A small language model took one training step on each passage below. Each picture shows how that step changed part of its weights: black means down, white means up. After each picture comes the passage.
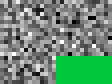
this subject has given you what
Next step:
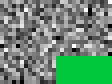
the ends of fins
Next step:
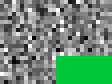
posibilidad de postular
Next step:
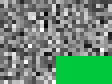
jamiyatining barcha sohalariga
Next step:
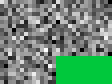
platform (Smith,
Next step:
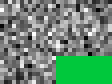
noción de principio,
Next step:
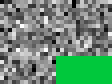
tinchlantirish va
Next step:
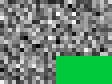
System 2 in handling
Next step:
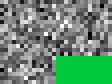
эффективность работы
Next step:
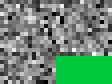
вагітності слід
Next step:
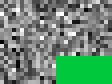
al exterior creando una
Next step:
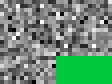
Для оценки
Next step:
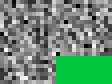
improve public-private
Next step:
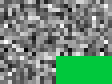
методикаси терминлари
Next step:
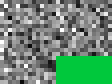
Начальное условие
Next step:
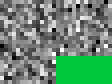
The ratio of dead
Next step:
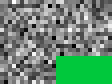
potential for competition, and
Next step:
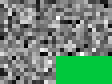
partir del primer control
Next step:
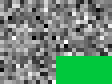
pendidikan inklusi
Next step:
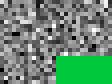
normal mobile camera.
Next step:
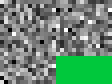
such as maps,
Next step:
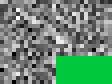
techniques and can prove the
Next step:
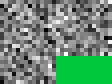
percentage generated by division is
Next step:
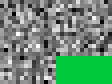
not cost more than that of
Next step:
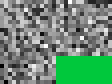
the cases. In the
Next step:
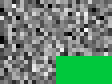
much about it, it
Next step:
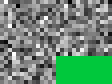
– mahsulot va
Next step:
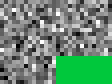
as the master surface and
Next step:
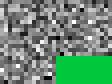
years. In this paper,
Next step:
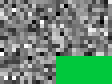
as well as to a
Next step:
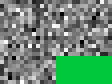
penetrating research and
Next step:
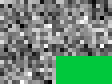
T.; REIS,
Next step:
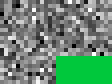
For $\mathbf{x}
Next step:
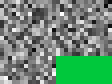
in the manufacture of
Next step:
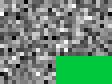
видов семейства
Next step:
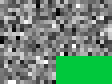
L per day. Of
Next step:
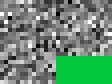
komponentlar kiradi:
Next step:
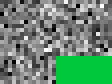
Samarkand branch
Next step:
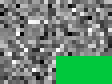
(named after the
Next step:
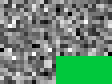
Fig 4: Monthly
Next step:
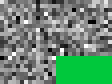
Services. World Data System
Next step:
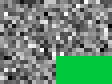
1: Worried or
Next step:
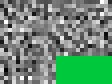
were afterwards studied with
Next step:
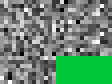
the government's current efforts to
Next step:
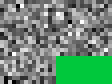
production under sulphur
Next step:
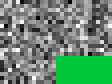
- D. simple to
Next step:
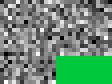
monetary policy under different
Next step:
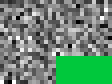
last decade, its
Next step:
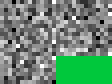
Actuando de forma
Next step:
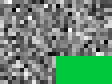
allowable (under the
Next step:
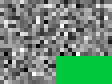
йирик компаниялар
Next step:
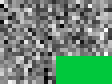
impact of different assessment procedures
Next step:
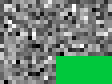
и изоляция для
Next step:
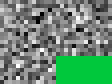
furosemide is
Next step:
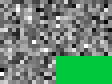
и потребность в
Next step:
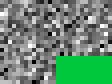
huquqi, milliy iqtisodiy
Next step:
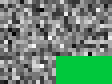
болып хызмет
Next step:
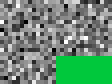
delivery methods necessary.
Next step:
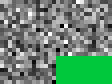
pedagogi har tomonlama
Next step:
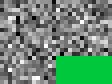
and ANN. 1.
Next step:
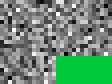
motion. Impact The
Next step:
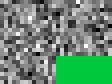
dan sumber energi.
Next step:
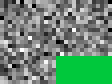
para assegurar
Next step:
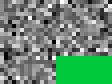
(eg. individual
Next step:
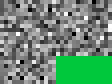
y las estructuras
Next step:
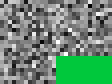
to distinguish impacts of
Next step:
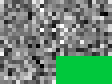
Dizartriya nutq
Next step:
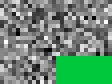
in each well and 10 μ
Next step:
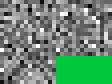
деякі все
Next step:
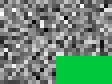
as initialization in this
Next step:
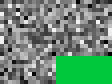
diferentes densidades de
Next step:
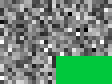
was the predominant
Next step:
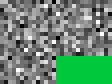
фахівців у
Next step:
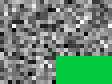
- Ponti G,
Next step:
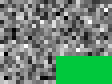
which sag depth, mean
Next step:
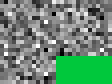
it would generally take three
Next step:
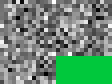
A number is attached
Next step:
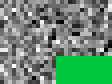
as the position of the
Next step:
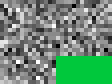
causes of the problem, and
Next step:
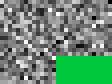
aims to identify the problems of
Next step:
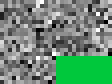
Di Malaysia,
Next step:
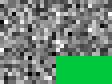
limitations due to: -
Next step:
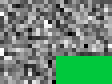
contain atmospheric
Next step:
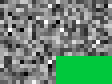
tilimizning leksik
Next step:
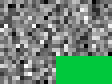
van de verplichting
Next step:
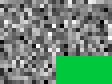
agree that Corporate
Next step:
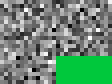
the challenges of clinical translation
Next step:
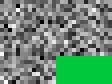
[37]. Furthermore, considering
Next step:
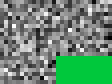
reflexionar sobre su
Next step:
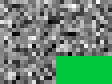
steps :- These steps should
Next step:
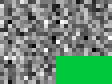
ularning samaradorligida muhim
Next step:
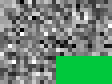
node centric routing
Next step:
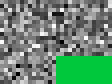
initially reported to the data
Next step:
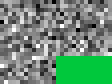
social distancing are the most
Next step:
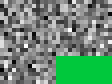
share of agriculture fell
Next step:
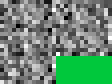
considered a critical species in terms
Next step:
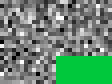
per capita municipal,
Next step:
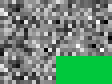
kelishi, rivojlanishi va
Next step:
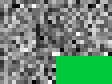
PLO mission, and
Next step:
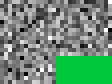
on quantitative indicators with a
